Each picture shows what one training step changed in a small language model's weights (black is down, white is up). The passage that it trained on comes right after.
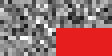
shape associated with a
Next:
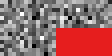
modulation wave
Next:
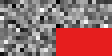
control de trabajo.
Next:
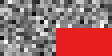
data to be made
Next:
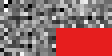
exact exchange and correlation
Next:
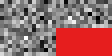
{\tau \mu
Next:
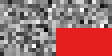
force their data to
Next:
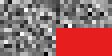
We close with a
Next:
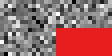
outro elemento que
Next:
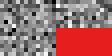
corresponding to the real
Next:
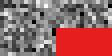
was studied for
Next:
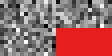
be diagonalized
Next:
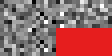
loop expansion requires
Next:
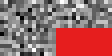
galaxies with higher
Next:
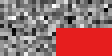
qui en a
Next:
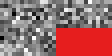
Frage nach
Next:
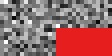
disentangle the
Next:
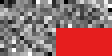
This is the reason
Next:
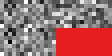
can also form
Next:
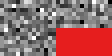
are different recording
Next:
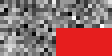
Turli tillarning
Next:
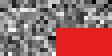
a este estudio,
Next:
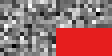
Relativity and
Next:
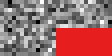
when one of
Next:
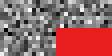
средой, в
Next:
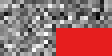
ve tuzlı
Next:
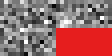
WHO situation
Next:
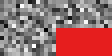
which the data cannot
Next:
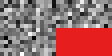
for the interaction via
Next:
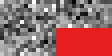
Higgs mass
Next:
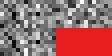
the total effective cloud
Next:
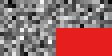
distribution of measurement results
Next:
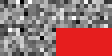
factoren zijn
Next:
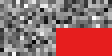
We used $h
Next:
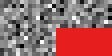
de Conclusão
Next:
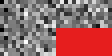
second step defines
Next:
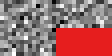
pela transformação
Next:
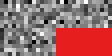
Weber number
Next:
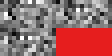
study, we
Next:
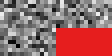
our algorithm introducing
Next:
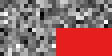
in the Study
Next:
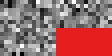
is more challenging
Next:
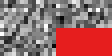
to better define the
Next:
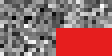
foi desenvolvida
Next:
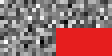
in translationally
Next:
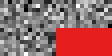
vacuum at temperatures
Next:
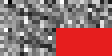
minimum distance threshold of
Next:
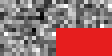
bir kishi
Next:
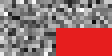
rise to a
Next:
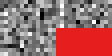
in good agreement with
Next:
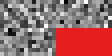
usually number of
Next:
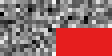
з дослідженнями
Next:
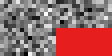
amalga oshirishga
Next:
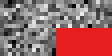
as follows:
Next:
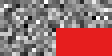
approaches involving some
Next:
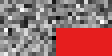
obtained by using
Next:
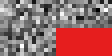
stated before)
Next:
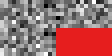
it possible to
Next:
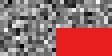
potential energy of the
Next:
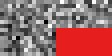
with $g$
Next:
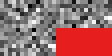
и умения,
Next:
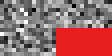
janeiro e
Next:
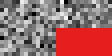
powers of
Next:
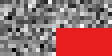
o emprego de
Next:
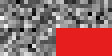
\hline & &
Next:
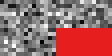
can be found in
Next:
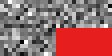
com fauna
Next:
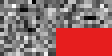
hal qilishga faol
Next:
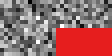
selected within the
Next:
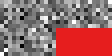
їх можна
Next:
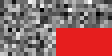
wind turbine
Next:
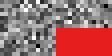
it the dynamical
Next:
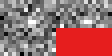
и инновации
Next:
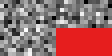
the stripes
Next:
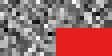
high bias, the
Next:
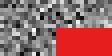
à coleta de
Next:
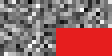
приеме на
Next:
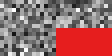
Jan 7 &
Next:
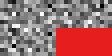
x$), the electron
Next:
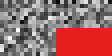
functions. It is
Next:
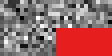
stages as shown
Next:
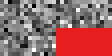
At this order,
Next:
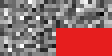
Figure 5d
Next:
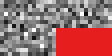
emerging applications*.
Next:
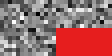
a flat universe
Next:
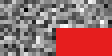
when its forcing
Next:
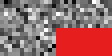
other hand, in
